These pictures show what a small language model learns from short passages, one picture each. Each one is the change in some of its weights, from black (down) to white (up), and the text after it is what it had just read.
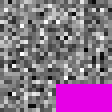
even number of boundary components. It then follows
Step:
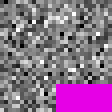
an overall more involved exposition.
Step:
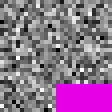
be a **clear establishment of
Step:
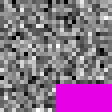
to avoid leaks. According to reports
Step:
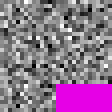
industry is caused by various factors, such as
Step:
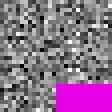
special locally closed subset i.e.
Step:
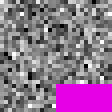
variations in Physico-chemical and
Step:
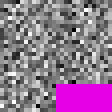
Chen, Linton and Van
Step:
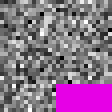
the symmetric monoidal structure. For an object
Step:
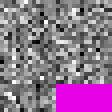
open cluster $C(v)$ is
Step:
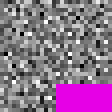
closed strictly mean convex hypersurface
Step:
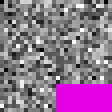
of the individual colors chosen by all users
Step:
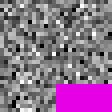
then called the {\bf nilpotency
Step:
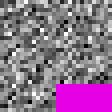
from a syntactic point a
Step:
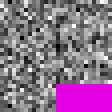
approach (see \cite{Pinter
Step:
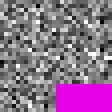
Maxillofac. Surg.*
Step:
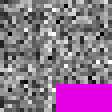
that the convergence features are very similar to the
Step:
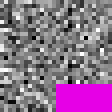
$\alpha/q$ is increasing in
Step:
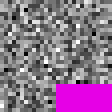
Poisson random variable shifted by an even
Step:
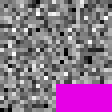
break down variations in a time series and
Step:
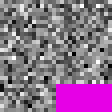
As shown in the elastic curve equation,
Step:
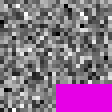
The traditional practice of processing fermented locust
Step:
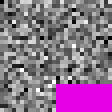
of educators can be affected by various
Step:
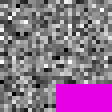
\bold V)$, \ub{then}
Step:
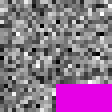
three-sphere of the form
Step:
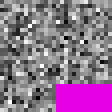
$\mathcal R''$ and $\mathcal
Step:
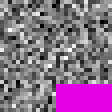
year of 2010. For these patients, we
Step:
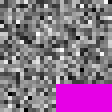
depositions and retained moisture for
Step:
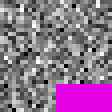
slope correction and the provision of an
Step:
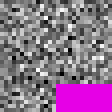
drug for 400 mg/ml concentration against
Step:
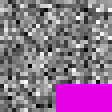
established in the territory of the
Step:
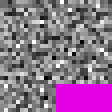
Guantánamo Bay
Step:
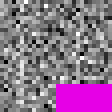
ownership denotes the proportion of shares
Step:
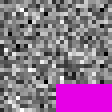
We have had to give up control over parts
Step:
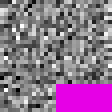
kitbashing as a tool for
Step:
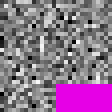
its simplicity, which makes it ideal for
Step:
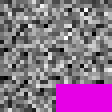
USA Stakeholder BASE Regulator
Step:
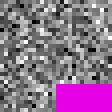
\ref{TheoremA} follows from the
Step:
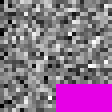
of the moment." The Declaration
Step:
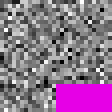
more than only four venous locations
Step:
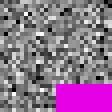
and improve airflow. In 2004, a
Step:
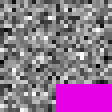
diagnosis in the sick leave
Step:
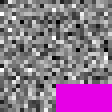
The organization of this paper is as follows.
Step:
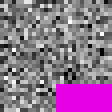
they are more likely to attack than to
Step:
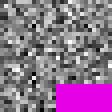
its more significant use consists on the compaction
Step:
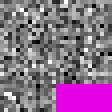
We will consider $g(t)$ to
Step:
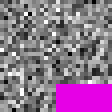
and the associated biquadratic form
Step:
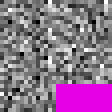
\end{pspicture} &
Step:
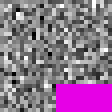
qualifications necessary for the use of modern
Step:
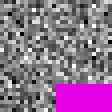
Recently, *in vivo*
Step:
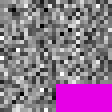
countries at all income levels, major differences in
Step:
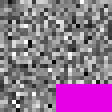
in Ghana was due to poor
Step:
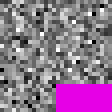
a built-in front end so the
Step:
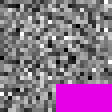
0. \end{equation} and
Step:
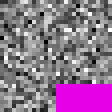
the μ W range using single devices up
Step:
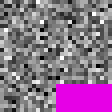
about related works. Chapter III includes overview
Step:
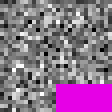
the Weyl group of $M$. Then
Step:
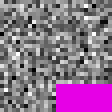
As outlined in the Youth
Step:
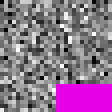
of $\cG$. This is a consequence
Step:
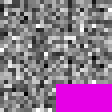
decisions. *Comput. Ind.
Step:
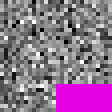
77 µg/L with a
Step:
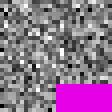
however, be had from the records maintained
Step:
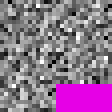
also helps reduce risks and increase the accuracy of
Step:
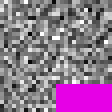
video conferencing systems when using heterogeneous
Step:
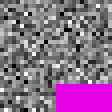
and Research Performing Organisations should work
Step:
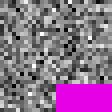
their teachers/trainers) used to
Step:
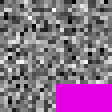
after compiling (but before
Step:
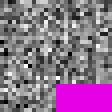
in $G$ for which the boundary
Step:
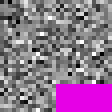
to identify and understand the people or groups with
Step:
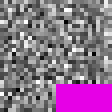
matrix. \end{cor1}
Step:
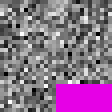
equation (ODE) with two regular and
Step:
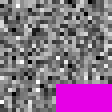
rings, hydrogen bond donor or
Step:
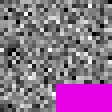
and Technology,\\ \small Mengxi
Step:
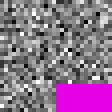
the base equations. The synchronous
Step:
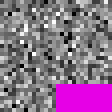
theory substantiates the role of observation,
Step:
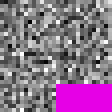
the DO diffusion-wave equation on
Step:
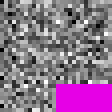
of decision, conveyed by
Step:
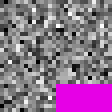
an ordered ring but not a field. The
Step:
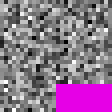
location $z_b$ of a
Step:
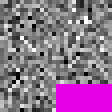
engineered orthogonal chemically activated
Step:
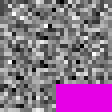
afford or do not want to pay
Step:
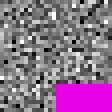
describing appropriate translation modes for expressing
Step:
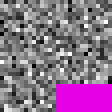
The study highlighted the safety audit objectives,
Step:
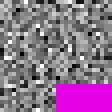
decision making.² These factors have been used
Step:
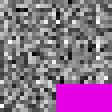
remains the same. Another question which one
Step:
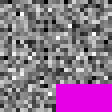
Moyamoya disease, it is
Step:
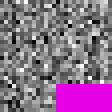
adequate to sustain a reasonable standard of
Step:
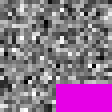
fit the socket. He felt
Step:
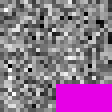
significant relationship between low calcium levels and
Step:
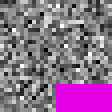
the discretization of fixed meshes with standard
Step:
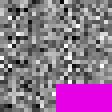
integral \e{eq:A5}
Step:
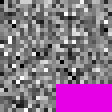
of about 5% only when the requested
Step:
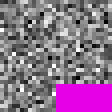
the progress on the restriction conjecture as follows.
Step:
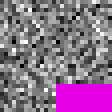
showed that the mRNA expression of this
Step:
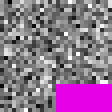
at the expense of the state unit)
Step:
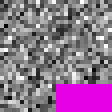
storage reports a p - value of
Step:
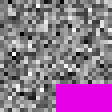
also an online update or recalibration
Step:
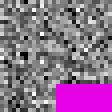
Analysis Linear regressions were calculated to
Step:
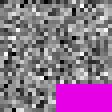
edges of an equilateral triangle with
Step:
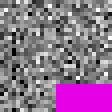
ethnic/national groups; as
